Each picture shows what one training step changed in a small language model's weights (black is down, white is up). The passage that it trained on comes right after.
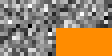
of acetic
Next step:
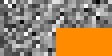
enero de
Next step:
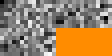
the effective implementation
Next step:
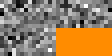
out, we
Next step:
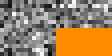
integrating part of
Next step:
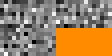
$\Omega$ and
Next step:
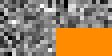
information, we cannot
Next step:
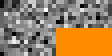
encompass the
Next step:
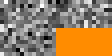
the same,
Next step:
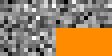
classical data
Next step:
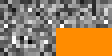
thermosets was
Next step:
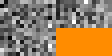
in the structure determined
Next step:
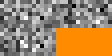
uma sociedade
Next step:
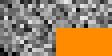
was practiced
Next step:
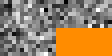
Date Author
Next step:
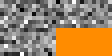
and Fernando
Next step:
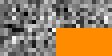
in terms of
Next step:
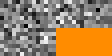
led to the
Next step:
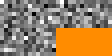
pathways in
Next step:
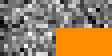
A practical way
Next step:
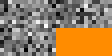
extract from
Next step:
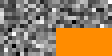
next step for
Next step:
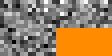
represent the generator
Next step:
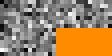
But the most
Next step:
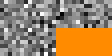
til va
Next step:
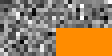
The obtained expressions
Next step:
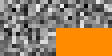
linked to
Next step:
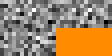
concepto de
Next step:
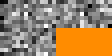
In identifying the
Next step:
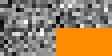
requires integrating
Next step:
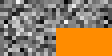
shear force
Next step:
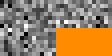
(rather than
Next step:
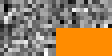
Table 1 presents
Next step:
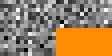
primitives are
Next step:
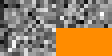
assess the quality of
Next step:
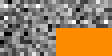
when relying on
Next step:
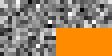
separated ones
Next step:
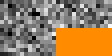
there is only a
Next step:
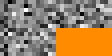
theory, any physical
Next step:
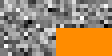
asumir el
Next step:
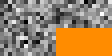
that influence
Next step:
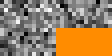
gain, when
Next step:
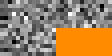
generated serious
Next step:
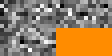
a given year,
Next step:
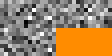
dos termos
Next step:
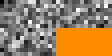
the normal state.
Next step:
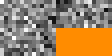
the same electronic
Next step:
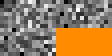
the zero field
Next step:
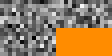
and Ti
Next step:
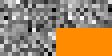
cuentan con
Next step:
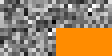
of strategic plan
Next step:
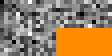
for the total rate
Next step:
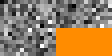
can be taken
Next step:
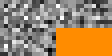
De nem
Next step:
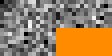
the difference between the
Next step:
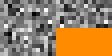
law is valid
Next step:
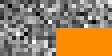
parameters was higher than
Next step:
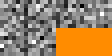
learned to
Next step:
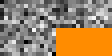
in **Figure
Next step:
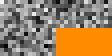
of the bounds
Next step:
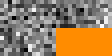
couplings in
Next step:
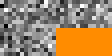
in preferential
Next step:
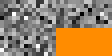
an unknown
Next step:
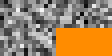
to maintain security
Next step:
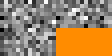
the ben oil
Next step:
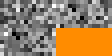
cannot be used.
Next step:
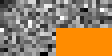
the flux
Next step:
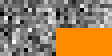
trees in a
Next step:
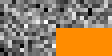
The algorithm performances
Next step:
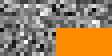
tanto em
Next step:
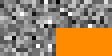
bir juft
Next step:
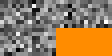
where 3D
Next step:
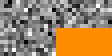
innovative, and
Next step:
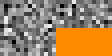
11: Table
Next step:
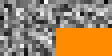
to get more
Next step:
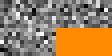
The model explained
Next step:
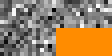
temperature loss, increased
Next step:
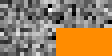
popular datasets
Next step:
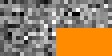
status and
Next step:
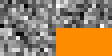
However, since
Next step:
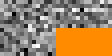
seems to
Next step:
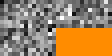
of Publication
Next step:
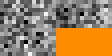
experience in the
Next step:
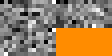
presence of the
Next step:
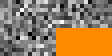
< x \leq
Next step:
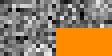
modification at about
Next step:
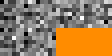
through the definition
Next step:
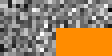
bug reports
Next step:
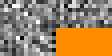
will constitute
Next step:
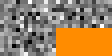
to eqn
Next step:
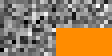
significant benefits for
